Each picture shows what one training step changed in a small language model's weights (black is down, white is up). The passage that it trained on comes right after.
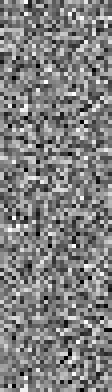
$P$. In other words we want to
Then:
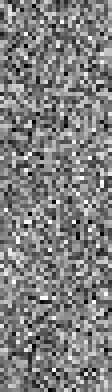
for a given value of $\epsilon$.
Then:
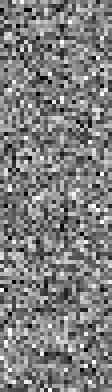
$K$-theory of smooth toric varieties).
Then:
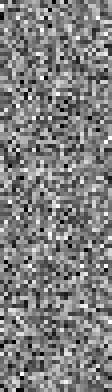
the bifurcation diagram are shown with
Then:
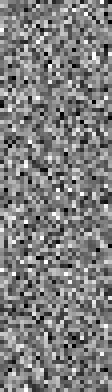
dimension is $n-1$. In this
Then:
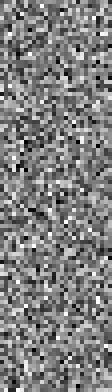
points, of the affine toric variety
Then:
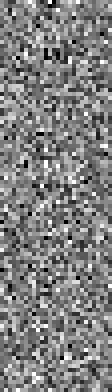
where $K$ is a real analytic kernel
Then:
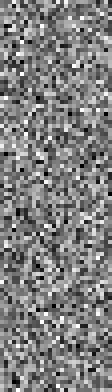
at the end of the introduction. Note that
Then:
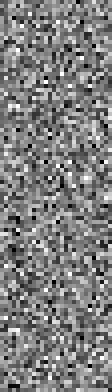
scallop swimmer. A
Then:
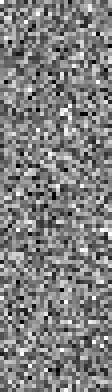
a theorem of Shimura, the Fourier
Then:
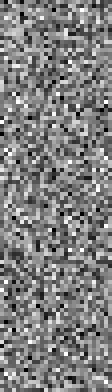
\] Now add up the N above inequalities and
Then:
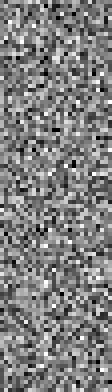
by means of an implication system, which
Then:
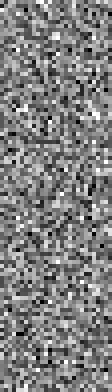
conv}}$ is the open subset of
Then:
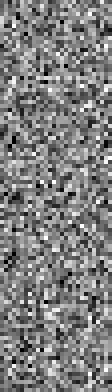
Mathematics and Statistics, University of North
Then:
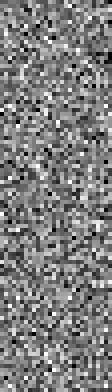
matching contains a $(t-1)$-regular
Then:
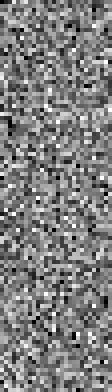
direction in $\mathrm{E}^4$
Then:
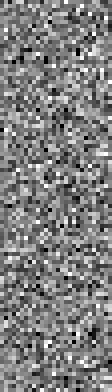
central finite-differencing only requires real
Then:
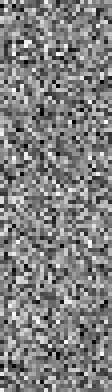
exactly $1$ at all roots in the
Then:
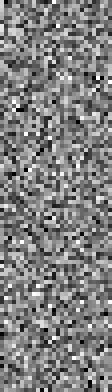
$c_4$ is the positive constant
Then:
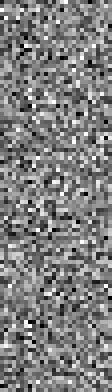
one can express all coefficients in terms of
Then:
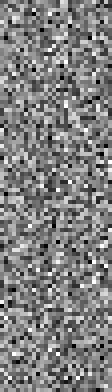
condition is ensured by the assumption of
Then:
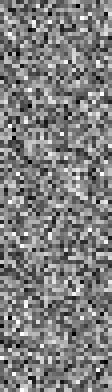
domain, one could impose the constraint as
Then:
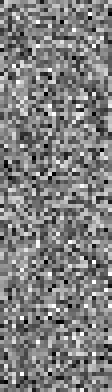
one does not know how many invariant
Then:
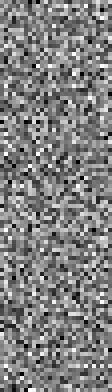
$M$ be a $6$-dimensional
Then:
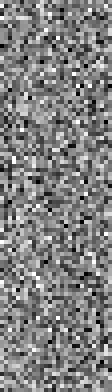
in their pockets; \item
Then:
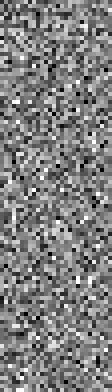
the curvature of $\alpha$ into its normal
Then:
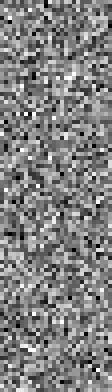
now show the following theorem. To simplify the
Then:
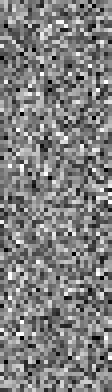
The bilinear forms and linear functionals in
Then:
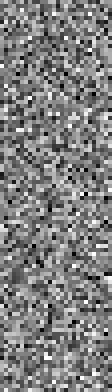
Factorial (Section 3) ; -
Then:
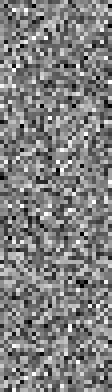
$R \otimes_{N}
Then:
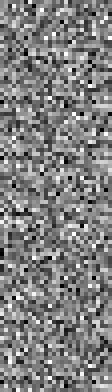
power of $n$. Consider pairs
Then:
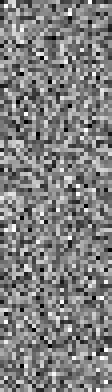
for any subgroup $H$ of
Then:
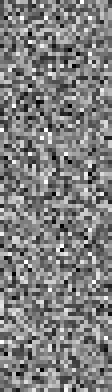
on some space $X$, in particular,
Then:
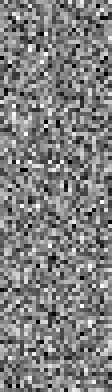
shot noise ( cf. ref.
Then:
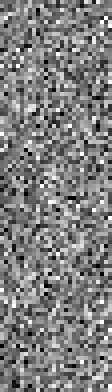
\bibinfo {author}
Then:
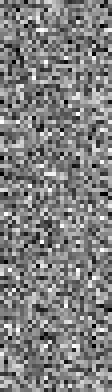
difference} as dots, as well as
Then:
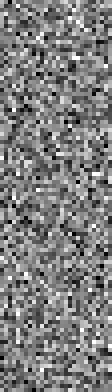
solution involves finding a gap in a polynomial expression
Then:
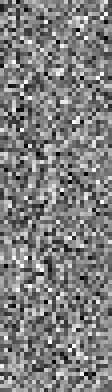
at the same speed $s$, and the
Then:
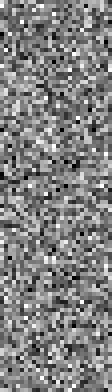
{\it Second step}. Here, the argument
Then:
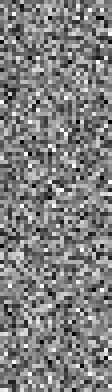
\textit{On generalized weight Nash
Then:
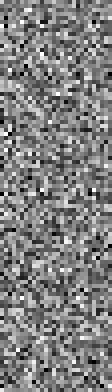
$T^*$ respectively. The bracket between
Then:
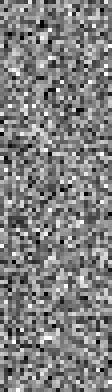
finding vanishing criteria, and constructing families of
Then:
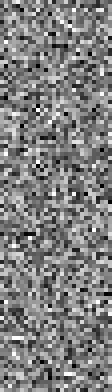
we have $X\overset{+\mathcal
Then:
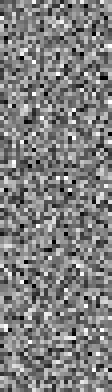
ways to do this, but for this paper
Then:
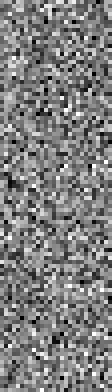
diagram commutes in $\bcc$: \\ $$
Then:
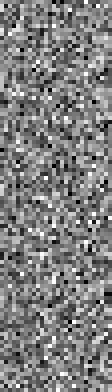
\projparam_*}} \leq 4
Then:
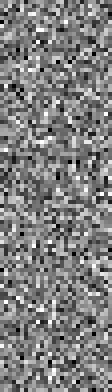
in partial differential systems} (grant
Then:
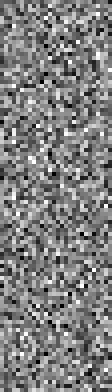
$k$\/th point. This produces
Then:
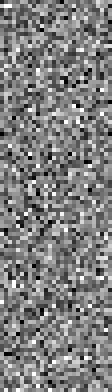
Since the last two decades, the theory
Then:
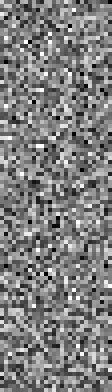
SC points. $(\mathbf{c})$
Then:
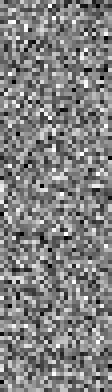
of triangulations $\ThintBR$ is
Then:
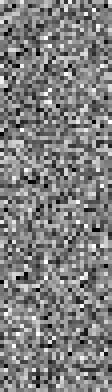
that if $G$ is a continuous graph
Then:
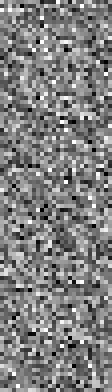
An actuator fault on the
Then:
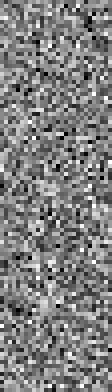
Levitan \cite{Lev},
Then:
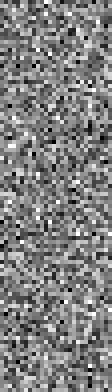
that $2B \subset \Omega$,
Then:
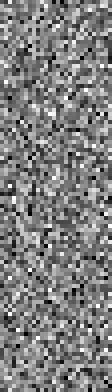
is \"{not defined} is taken
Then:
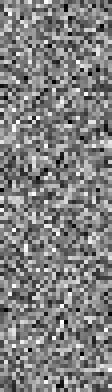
each $i,j \in
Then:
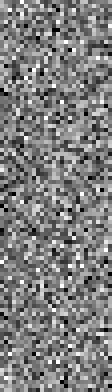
\qed \section*{Appendix 2:
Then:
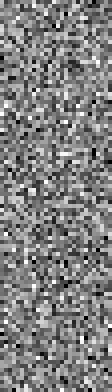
$\Gamma_o$ is a dense subgroup
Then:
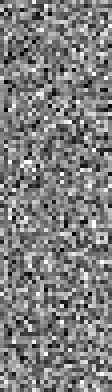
will consider mainly certain special manifolds, the
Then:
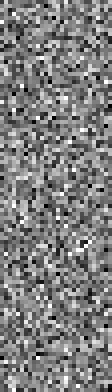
one has to choose a graded vector space
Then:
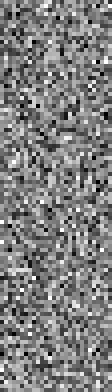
of DG coalgebras (this follows from the
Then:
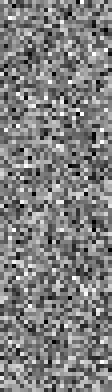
as follows: \begin{equation*}
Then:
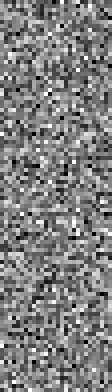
that, from such an inequality, a
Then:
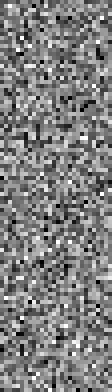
the two abelian groups $\bt$ (the
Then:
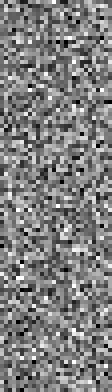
the complex plane, we can state the
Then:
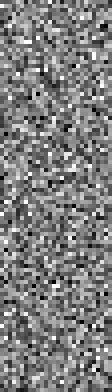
notion to prove the convergence of currents
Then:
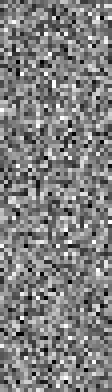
the sequence $\{a_n\}.$ Then
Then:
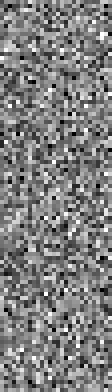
By \cite[Theorems 8.34
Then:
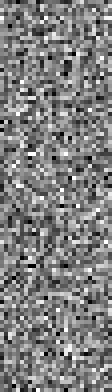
plays the basic role in structural
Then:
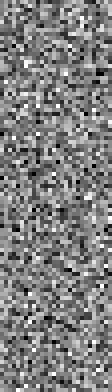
P)}$$ and therefore a bijective correspondence
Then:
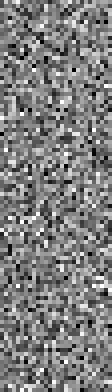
a stronger convexity property (namely the
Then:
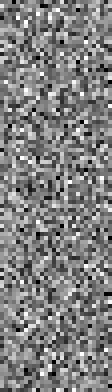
$M$ with constant curvature $$
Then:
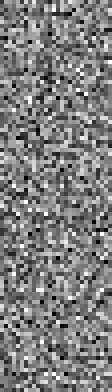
so increasing the degree at $x$ by
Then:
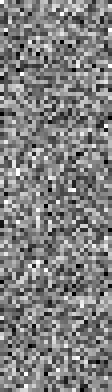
that $P$ had less than
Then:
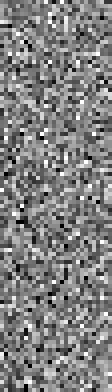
are respectively needed for the computations of the multiple
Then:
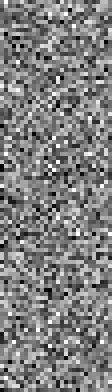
that $f_1$ takes value
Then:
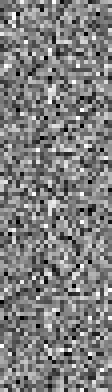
(and that they fulfill them to high
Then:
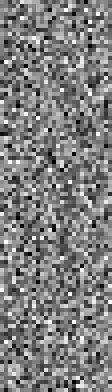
Ann.\ of Math.\ {\bfseries
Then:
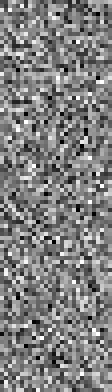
of covariance matrix estimation for independent but
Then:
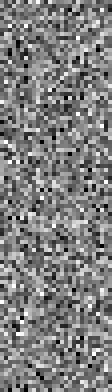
with the theory behind calculus. A
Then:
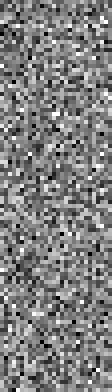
blowing down the strict transform of the
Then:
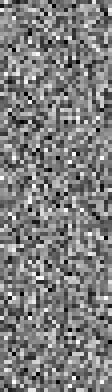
definition of Gromov-Witten
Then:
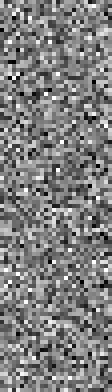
a rectangular element rotated by
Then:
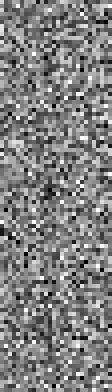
a resolution of $\mathcal F_x$,
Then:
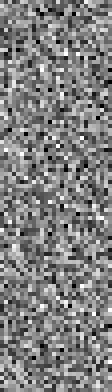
algebra. Without loss of generality, we
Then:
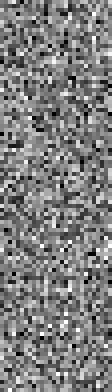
seen as an affine algebraic subset in
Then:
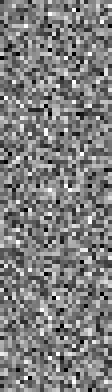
Eq.~\ref{eq:74} written
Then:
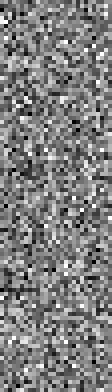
can be no positive edges between any two vertices
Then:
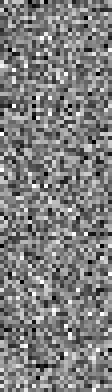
\end{thm} {\bf Proof.}
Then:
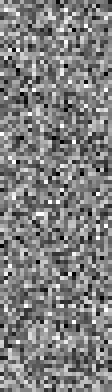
proposition for matroids: see
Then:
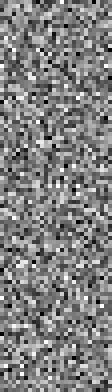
of compact operators $K(H)\subset
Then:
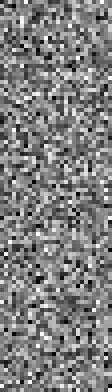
to show that statement (II) in each
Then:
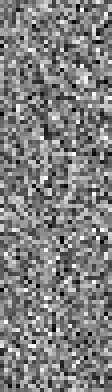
induced maps $\Phi|_F\colon F
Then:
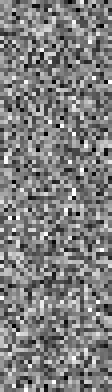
tasks in the velocity space are orthogonal
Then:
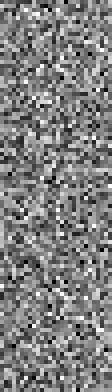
group $G$ with coefficients in
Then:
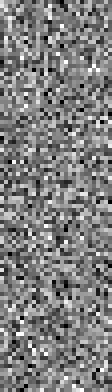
the maximal tensor product, or equivalently whether the
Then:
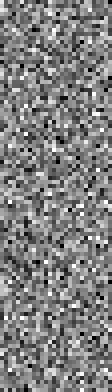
is conformal (and therefore minimal) exactly when
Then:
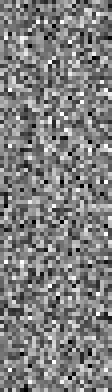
is dispersive and time symmetric. By introducing
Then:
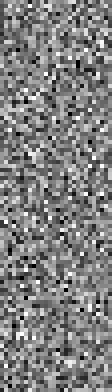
proceed to determine the maximum of \[
